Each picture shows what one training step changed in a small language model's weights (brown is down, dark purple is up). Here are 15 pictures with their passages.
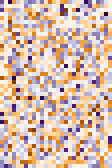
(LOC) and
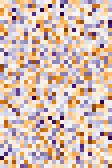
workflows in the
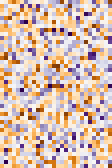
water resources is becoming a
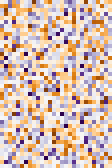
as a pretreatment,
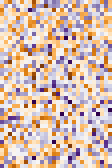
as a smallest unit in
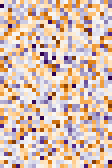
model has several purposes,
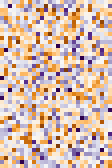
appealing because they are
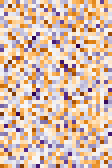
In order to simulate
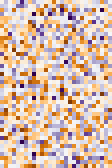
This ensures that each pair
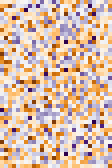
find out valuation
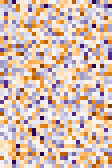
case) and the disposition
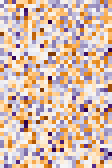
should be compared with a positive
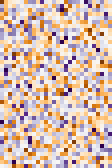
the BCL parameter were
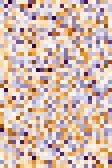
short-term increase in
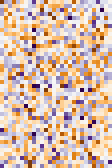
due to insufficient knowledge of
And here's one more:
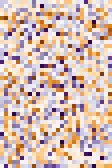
get an Explorer
